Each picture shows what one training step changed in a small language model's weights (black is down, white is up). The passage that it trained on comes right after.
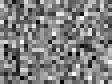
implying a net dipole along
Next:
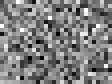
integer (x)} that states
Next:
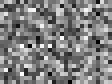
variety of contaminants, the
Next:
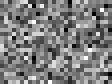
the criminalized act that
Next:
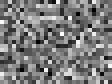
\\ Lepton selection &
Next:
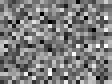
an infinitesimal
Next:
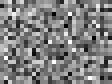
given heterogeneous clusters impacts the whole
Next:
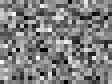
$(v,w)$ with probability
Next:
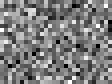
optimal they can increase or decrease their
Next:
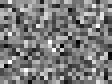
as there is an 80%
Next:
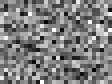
edges that are incident with it and
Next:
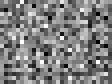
consequence, the lattice supports no additional
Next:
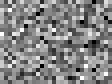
on the orbital contribution of the
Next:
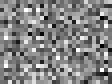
Majumdar A,
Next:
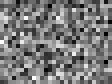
cresol purple using sea
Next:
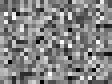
University of California at
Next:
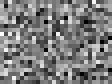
and capacity for building positive relationships with
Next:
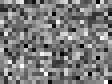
case (a), the scanned
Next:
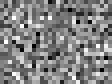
Research Questions The following research
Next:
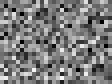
power transfer, drone communication,
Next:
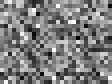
definition. In fact, using the
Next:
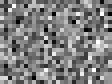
and TT. All authors
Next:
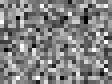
a very extended galactic disk with
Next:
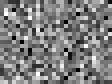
Unfavorable Attitude
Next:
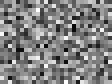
their mechanical interrogation of
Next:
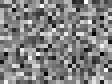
the present study are to: -
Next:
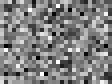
particular phenomenon, only a qualitative study
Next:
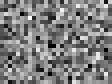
middle are the pipelines,
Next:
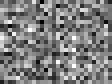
an early decision is made to target
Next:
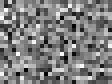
through neural electrodes is a promising
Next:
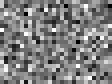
complications of reversal but to
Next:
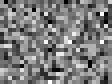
Diagram. In Step
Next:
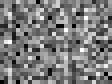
concept "nerve" here.
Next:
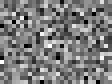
interact within uncertain and dynamic environments.
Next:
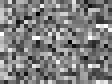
from the model building process.
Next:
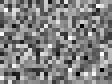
on a senders ability to
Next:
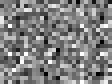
a hydraulic pressure
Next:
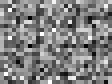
in the desired time limit, hence
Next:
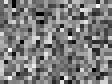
the methodology, processed, and
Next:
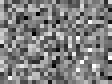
and created background-corrected light
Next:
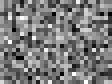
response and significantly fewer beats
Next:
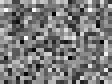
pre /post test at the
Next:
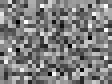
of approximately 9 km². This
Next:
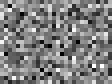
is the case, the kinetic term
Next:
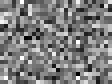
parameter space that give rise to
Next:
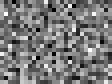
synthesized compound 5 substituted
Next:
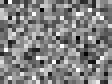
were extracted for each instrument during each
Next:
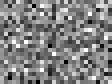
are chosen corresponding to $k
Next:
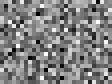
between processes at three different stages in
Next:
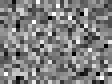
utilization to route traffic from
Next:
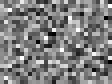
poorly is that the considered
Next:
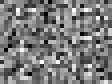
a sustainability assessment service integrated into the
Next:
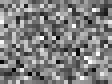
a pairwise summation of the
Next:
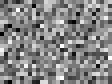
P}^2$) must be of
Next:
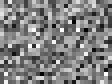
was devised to detect potential functions
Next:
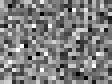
rocket ships was introduced and
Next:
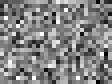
all the spin-flip processes
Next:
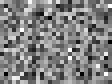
large, for example, thereby changing
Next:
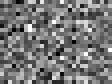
the European Parliament and
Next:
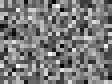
clean original training dataset. Moreover,
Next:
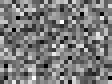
our analysis: a low-density
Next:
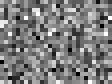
- An increase of Rp1
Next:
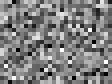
per unit length, we can define
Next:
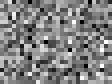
show some numerical results about the application
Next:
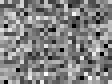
To date, all systematic reviews
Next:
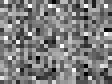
\begin{itemize} \item
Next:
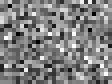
we can write the volume of integration
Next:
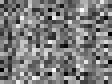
50 microns, while only
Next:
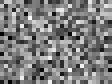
study. For the respondent,
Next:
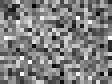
plant sterols that are currently
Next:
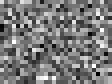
not observe such gradients or spatial
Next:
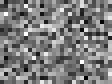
ethylene--surface interactions can
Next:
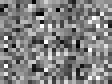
III, VI, V
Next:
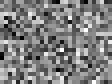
kinetic coefficients. In this paper,
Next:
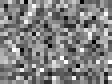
40% of the increment average
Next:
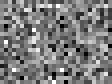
The viscosity is neglected while the
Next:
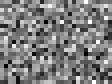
to its intended user. An
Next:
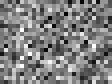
federalism to identify a
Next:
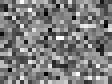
single-photon sources {in
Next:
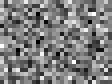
from adjacent countries, such as
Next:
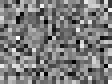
and a supply voltage of ±
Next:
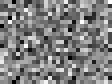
analyzed in order to make inflow
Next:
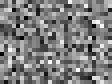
by correlated couplings. The new couplings
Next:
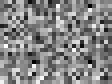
proposed extended system, the first
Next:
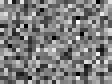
tend to generate very large clusters and
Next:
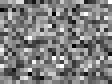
case the solution of the equations
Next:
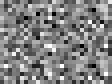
and terms of its applying to materials
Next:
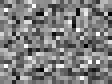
reduced, the factors that may have
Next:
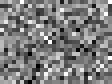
that are very close and among
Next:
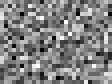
1 is specified, which determines
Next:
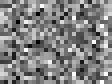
of the particle production processes in the
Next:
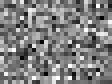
existence of a possible synergy when
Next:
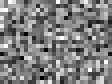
casual basis, they should
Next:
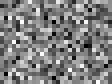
- Xiajiahar
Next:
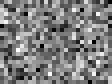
decision triggering; and
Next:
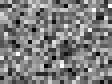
of ferroelectric polarization is
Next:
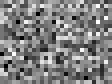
of the parameters. Here a single
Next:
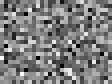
Education Coordinating Offices
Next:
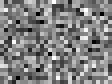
generic, and must also be taken
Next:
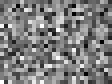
E_{threshold}$, the
